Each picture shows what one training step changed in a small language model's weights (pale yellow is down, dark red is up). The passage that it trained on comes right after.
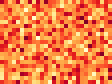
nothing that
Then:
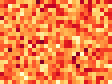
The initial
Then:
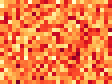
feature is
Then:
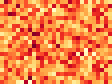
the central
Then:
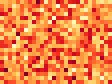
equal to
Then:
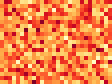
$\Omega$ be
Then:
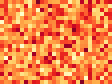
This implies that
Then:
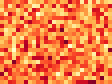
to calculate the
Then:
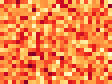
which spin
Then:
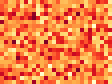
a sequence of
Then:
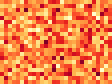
$i \in
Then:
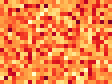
of pollen
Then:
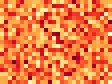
this approximation,
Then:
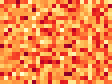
which implies
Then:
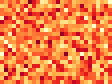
more easily
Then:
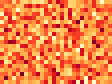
the coupling
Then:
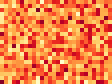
So we get
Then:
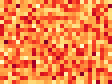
within a
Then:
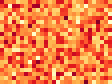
de processos
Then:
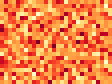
using Eq.
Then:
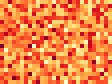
of this paper.
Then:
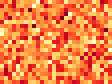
bases de
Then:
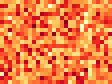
of writing
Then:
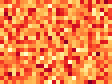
based on model
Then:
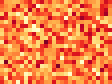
$S$ and
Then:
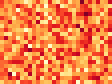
vector field on
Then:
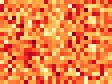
да ли
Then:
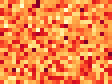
a uniquely
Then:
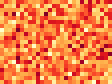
a simpler
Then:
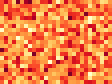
smooth function;
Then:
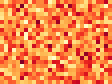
School of
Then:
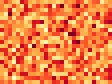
help from
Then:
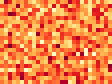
the values of the
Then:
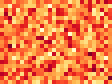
based on the
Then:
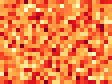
holds, or
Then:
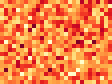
smaller than
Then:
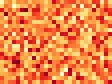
assumes that this
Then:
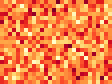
se considera que
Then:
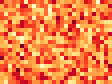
and 2)
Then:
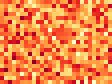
at the new
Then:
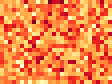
total times
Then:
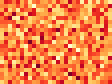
main features
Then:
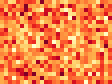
< p$ and
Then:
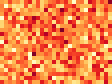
toplam 7
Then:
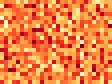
the latent
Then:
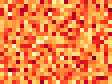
in and the
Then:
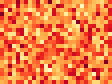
be very
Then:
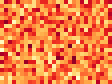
they show the
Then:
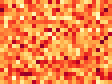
state $k$
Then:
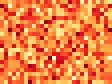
et al.
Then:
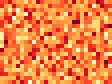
energies, the
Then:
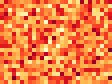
experiment which
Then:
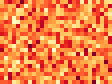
has the following
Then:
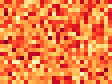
two important
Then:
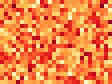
plus de 8
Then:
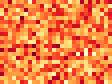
number of the first
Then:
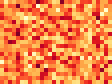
that $$
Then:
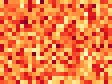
of angular
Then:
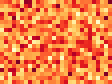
therefore the
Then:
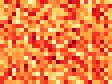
similar temperature
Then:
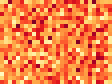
is all right
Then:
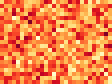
string theory.
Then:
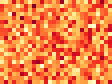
We shall now
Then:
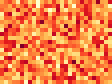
their dimensions.
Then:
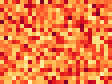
subgroup of
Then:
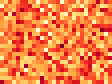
\qes This
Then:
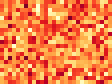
poids de
